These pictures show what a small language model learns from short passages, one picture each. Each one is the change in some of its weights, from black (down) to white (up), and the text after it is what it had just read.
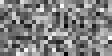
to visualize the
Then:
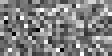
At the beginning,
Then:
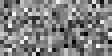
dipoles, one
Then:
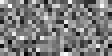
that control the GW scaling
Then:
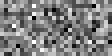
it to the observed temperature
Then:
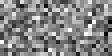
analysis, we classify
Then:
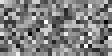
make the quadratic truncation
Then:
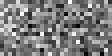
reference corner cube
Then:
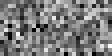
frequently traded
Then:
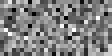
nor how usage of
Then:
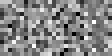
School of Physics and
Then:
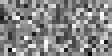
provides a viable way
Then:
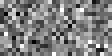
the equilibrium problem}
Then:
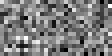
observed correlation between HII
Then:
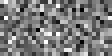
GC at the present
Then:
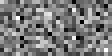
has similar tuning behavior from
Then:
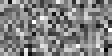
official warned
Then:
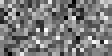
the upper bound is
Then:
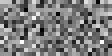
account the societal
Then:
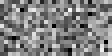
absorption with a covering factor
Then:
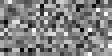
studies find that the bar
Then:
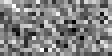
cause of this behavior is
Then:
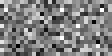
four first class constraints
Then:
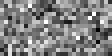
be considered as practically
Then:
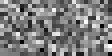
Simons mass in the
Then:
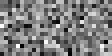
below) depends on a
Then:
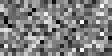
correlates linearly with the
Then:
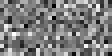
volatile elements remain
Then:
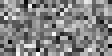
Science Division,
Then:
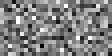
which corresponds to ordered
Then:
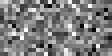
electronic output. The different
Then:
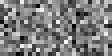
with dust are all
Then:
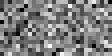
effect is preserved by
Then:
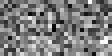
symmetry, respectively \be
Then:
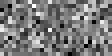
three different radial bins
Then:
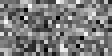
four I/O devices
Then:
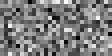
large $N$
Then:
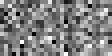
the integrals in the regime
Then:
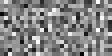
This result can be obtained
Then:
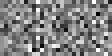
formed by repetitive
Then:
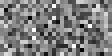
for DMD-based
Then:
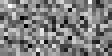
performance trade-offs
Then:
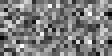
i.e., the
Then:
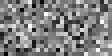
as dictated by
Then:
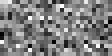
reason, spontaneous pair creation
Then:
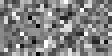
and has been widely used
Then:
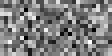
to the 90\% confidence
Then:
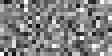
at \trip\
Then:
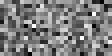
for comparison purposes (see
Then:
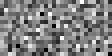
magnon Kerr
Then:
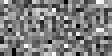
It corresponds to a mechanical
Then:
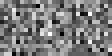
it is a five layer
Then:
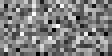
losses on diffuse
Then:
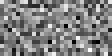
states which identifies a
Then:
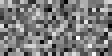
$p$. Then we
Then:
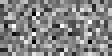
& MD & UC
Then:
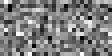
}\epsilon _{\mu
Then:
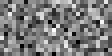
good biomass was
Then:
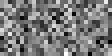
the two cases that
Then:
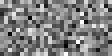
and non-SEP
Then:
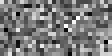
one eigenvalue one generates a
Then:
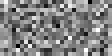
framework of Eqs.
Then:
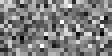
model. We note that
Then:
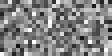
concise form and
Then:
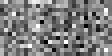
x}-axis from right
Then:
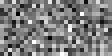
a negative $\delta
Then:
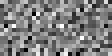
& Fully automated
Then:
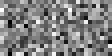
of surface depletion
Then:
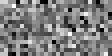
flow speeds in the
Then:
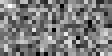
estimates on the true host
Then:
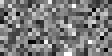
the Gaussian processes framework allows
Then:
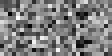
case) are not required
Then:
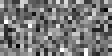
$K$ at different
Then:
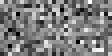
one does not make
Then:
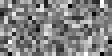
and evaluating the
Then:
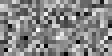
have increased the collisional
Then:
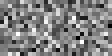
as will be confirmed by
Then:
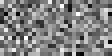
the equations in Appendix
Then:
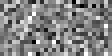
time (user
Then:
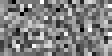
is that it displays
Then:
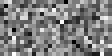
In spite of the
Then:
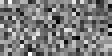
$N \leq
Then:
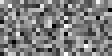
which corresponds to periodic boundary
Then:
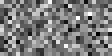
the continuum coupling squared
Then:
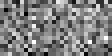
potential barrier, when the
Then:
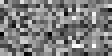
in unit cell)
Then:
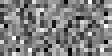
shows a contrast of a
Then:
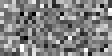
Program of China
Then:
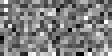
Its sky coordinates for the
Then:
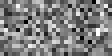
start-up's the
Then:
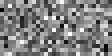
computers. In that
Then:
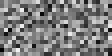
set of brokerages
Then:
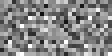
takes the following form
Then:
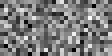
what type of application scenario
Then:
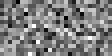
ground because (a)
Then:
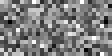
decay. The additional
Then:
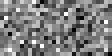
mechanics are very different from
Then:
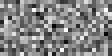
matrix, which is known
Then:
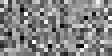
conclude few-shot
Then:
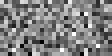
in different visualization designs,
